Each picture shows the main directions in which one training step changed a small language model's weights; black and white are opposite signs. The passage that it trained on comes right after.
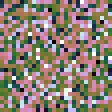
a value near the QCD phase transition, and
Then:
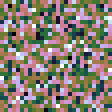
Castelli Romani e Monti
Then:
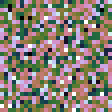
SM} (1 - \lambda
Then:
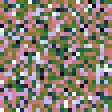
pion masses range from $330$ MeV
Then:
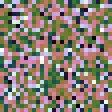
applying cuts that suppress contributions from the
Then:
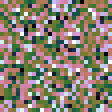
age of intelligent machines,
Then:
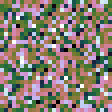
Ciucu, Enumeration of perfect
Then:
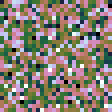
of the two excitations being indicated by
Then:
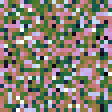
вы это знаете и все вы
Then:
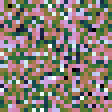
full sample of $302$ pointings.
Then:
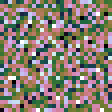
М.: Русский язык,
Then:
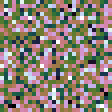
O objetivo da sequência didática foi,
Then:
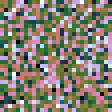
presence of an external electric-field, the
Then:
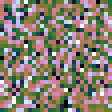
coverings $X\to G$ and
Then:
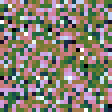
The density operator evolves from the initial separable
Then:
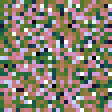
a similar convergence behavior. While the learning rates used
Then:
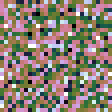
partir do mesocarpo de coco
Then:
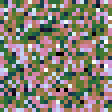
distinction is then Lucifer's
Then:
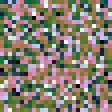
is important for orientation. Freeman et
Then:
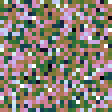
graphs, it is possible to find two disjoint proper
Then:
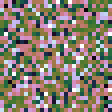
of functions on the Grassmannian
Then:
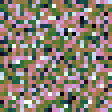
of Atiyah and Singer, a
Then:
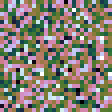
k\ \mbox{sufficiently
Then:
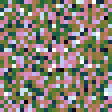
гарантии защиты прав
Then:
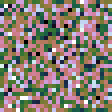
critical concern arises regarding the feasibility
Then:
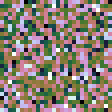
be multiplied by the bitstream length
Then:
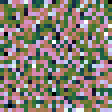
method in stage $t$ and within subspace
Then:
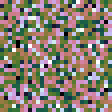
the growth rate whereas decreasing gravity stabilizes the
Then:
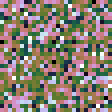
Bozor iqtisodiyoti sharoitida
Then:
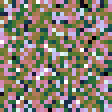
durante los períodos de
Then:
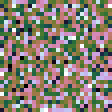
in the case of the ordinary flag manifold
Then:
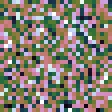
In particular, if $K$ is a
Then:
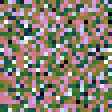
пробивалась трава...»,
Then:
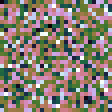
is intricately woven into various social
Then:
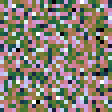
focusing length is indeed around 100mm
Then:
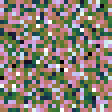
heteroseksualna populacija.
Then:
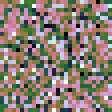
the early universe, and will offer
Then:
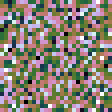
that $K\circ f^\ast\circ
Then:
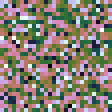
UJ lattice, we observe that the spins
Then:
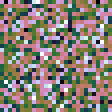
choose the ``incoming wave'' boundary condition
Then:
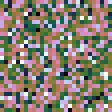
bo'lsa, ya'ni
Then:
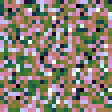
as noted in previous sections, search and
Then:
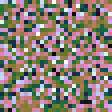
calculate the mean and the second moment:
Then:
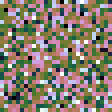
further investigation include distribution of hydrogen atoms and
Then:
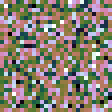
the one of $\mathscr D_{41}$, so
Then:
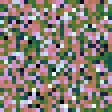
The algebra $A$ is the projective limit in
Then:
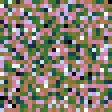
appears to be highly perturbed, and our observation
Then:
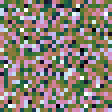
judgment Matías Oroño
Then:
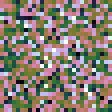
the function $J_\Psi(\Lambda)$ is
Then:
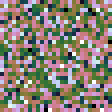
unique line incident with $x$ which
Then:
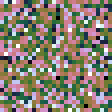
continent, where a winter (for
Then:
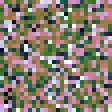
National Magnetic Confinement Fusion
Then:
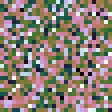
stands a $-1$ instead of
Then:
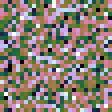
Yukawa interactions for charged
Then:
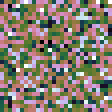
bottom and top points, which entails that
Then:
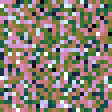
In our case $\delta r$ =
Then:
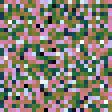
Pegawai Harian Lepas
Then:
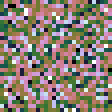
\paragraph{Case 7:
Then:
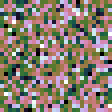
of radius $R_\infty$ centred at
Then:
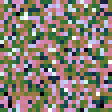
O objetivo deste trabalho é de
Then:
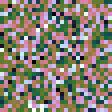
стану й якості життя
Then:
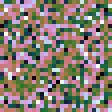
is clear to see that the absolute values of
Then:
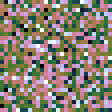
сохранение экологического
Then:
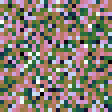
tree that $\xi(G', T') <
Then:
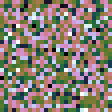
años vivieron estos
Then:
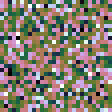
simple task because of the difficulty in
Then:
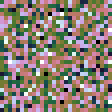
conclude with the following. \\ \\ \noindent
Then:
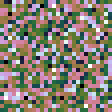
EXPORTACIONES DE
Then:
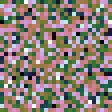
produced by the tidally distorted
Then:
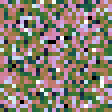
this work and solved. It is also shown that
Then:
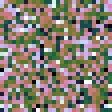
Next, we used the empirical values
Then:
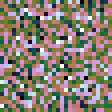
ikkinchi bosqichda
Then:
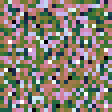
Adaptado de Bacich &
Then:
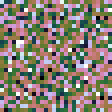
обеспечивая swapping
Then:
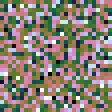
\begin{equation} 1.1 \cdot
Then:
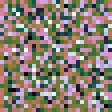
более старшие дети
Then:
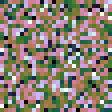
ratio are significantly weaker in energy and have less
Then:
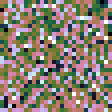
F_T$-measurable square integrable random
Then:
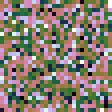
be computed using two types of norms,
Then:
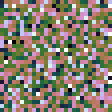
and that $\X$ is robust in dimension
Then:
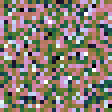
Żyśko 2008, Ustawa
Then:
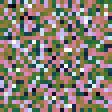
ekologiya fanlariga integratsiya
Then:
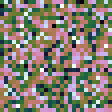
since the integrals are always performed on compact sets,
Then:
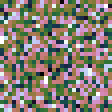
of physical description of phenomena, caused by
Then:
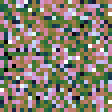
$D f_{ik}$ is defined.
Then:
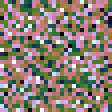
The St\"uckelberg axion
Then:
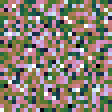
the following types of the GRB-SN
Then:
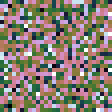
The difference in $t$ distributions of
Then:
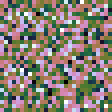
pelatihan merupakan komponen
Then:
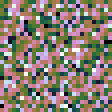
the same tests. We begin by describing
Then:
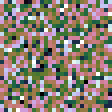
por Moreno (2014), dentro del
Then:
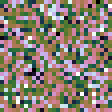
with the bino do not enhance the
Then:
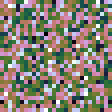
kinetics. W: Jones AM,
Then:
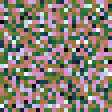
theories describing the internal interactions after the dimensional reduction
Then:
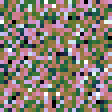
unidades escolares de educação
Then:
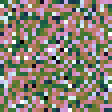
que tal atividade deve ser
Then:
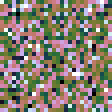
sociais. Frequentemente
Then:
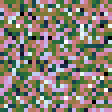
порушення карантину
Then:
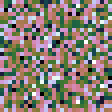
aos familiares, a fim de
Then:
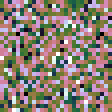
of branching processes and our newly developed results
